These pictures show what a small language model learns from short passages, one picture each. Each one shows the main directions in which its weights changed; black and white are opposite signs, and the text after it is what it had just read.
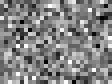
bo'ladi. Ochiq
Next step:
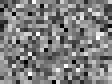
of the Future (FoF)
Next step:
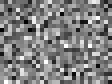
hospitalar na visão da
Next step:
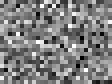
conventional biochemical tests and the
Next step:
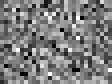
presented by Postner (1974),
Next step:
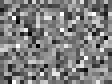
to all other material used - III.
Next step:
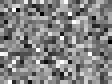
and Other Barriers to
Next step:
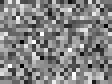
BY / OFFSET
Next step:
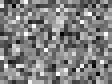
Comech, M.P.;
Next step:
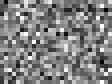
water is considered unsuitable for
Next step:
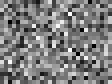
of anarchy which often is a
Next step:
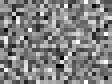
in the near future. Key
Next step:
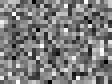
of Drexel University. A
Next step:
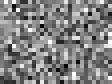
& Islam (2022) stated that these
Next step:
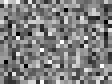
Sosan MB,
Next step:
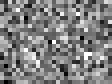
panorama do que já foi
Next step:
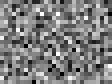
and areas for improvement. Goal
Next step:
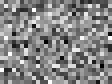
that this initial plateau reflected an
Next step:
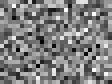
Resources located 619 within the
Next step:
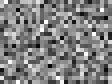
da carta começa. Os
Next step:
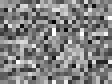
laboratory characteristics were clearly associate with
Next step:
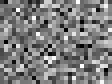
da vida em todos os seus
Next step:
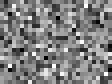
та організацією
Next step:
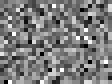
Além das regras e das
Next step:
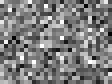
para resolver problemas, y
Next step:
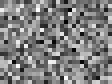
- "Used regularly to
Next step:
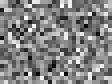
Enger Graben mit schmalem
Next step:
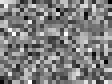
Social Presence Impact
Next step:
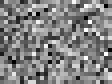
Adaptive, means that
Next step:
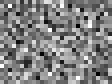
талаар тусгайлан
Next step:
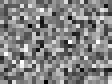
het uitvoerig
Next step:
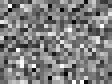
structures with relatively low layer spacings
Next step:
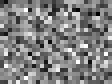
для энергетического
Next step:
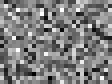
va tarbiyaning Davlat
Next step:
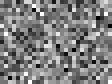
boshiga tushgan tashvishlarga
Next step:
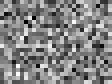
legalmente, apesar da
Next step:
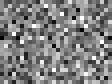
been utilized to determine the natural
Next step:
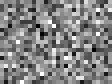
қарорларини қабул
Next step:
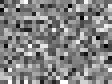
Service (DoS)
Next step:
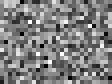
Department of Histology, Cytology
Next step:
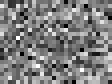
отношение суммы
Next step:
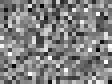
saytlardan ham foydalanildi.
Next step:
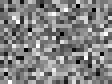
cálculos matemáticos
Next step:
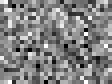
semua pihak yang
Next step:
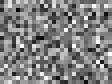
(atrophy) in lower
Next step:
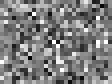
ANN based fire detection system provides
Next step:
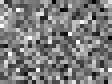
tarkibli va turli
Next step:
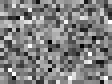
vegetative drought conditions: Case
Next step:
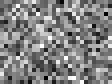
the noted concept in accordance
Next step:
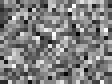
these, the induced ulcer model
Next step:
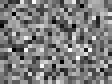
of Abnormal and Social
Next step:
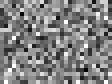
de universidades corporativas, cursos
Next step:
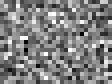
tuberculosis in a rural
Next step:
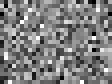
Optimal Spatial
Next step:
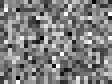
با درآمد
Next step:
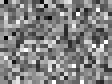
modified by NA 2.23 to
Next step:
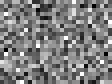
twins are gaining
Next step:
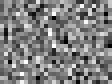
mg/L). This prevalence was
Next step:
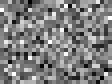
aorta preparatlarini
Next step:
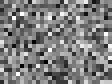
to the population explosion main issue
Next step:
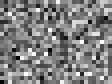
founder of sonography, also
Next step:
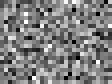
bilan ichilgan qasamlarini
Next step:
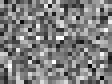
hamda bilimni amaliyotda
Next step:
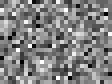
city context and integrated with other
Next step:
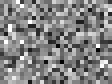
YECHIMLAR 2.
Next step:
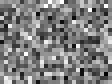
cabo un procedimiento didáctico
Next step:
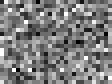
To perform load flow study of the
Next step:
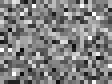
GLACIERS AS
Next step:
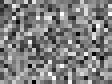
to accept change, and that adoption
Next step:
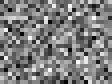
and continual change consequent on
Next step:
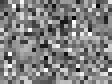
правом людини,
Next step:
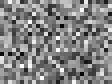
Institute Contact information Address:
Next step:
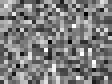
combinations of the above parameters. This
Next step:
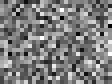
their new competitors in the long
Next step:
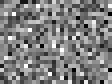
SNR). This study can be
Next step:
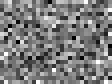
ekonomi syariah
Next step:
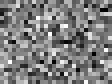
that enables to reveal the
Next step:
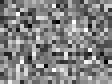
etadigan murakkab jarayon
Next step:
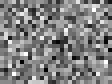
7% и составили
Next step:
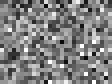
und Hilfsmittel
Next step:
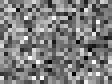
esteira rolante. Todos
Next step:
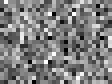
in both directions, listeners
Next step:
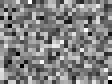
International College of Dentists
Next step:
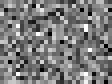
KBr pellets
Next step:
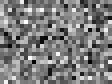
nós, a folga sob
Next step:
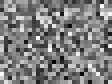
बाद वह
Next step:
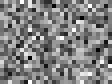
билан боғлайди.
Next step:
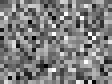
гамме окраски
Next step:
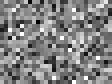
dynamic system there are N numbers of properties
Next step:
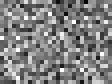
The total population for the study was one
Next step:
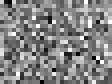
pasado 13 de abril del
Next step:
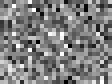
talk. Cristina
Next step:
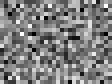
la tabla 1 se aprecia
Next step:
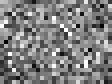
of the previous baby being small
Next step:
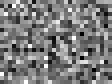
Campus district
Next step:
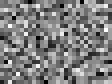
was re-administered to
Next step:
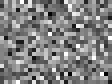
натижасида далиллар
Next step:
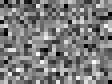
görülür. Sadece
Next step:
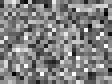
W., Mersha, C.,
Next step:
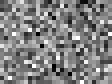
личности. Разуме
